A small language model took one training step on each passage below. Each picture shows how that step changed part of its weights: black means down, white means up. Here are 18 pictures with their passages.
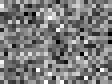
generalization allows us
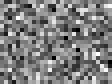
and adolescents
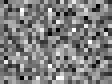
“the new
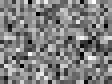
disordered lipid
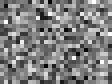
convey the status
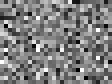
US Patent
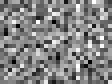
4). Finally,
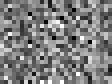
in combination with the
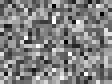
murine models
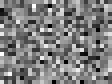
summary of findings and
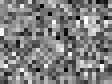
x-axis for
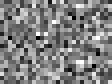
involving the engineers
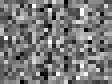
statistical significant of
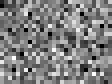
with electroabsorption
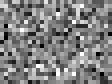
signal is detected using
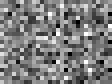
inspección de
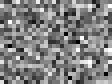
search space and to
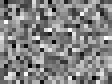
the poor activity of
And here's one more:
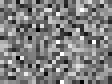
commonly observed in
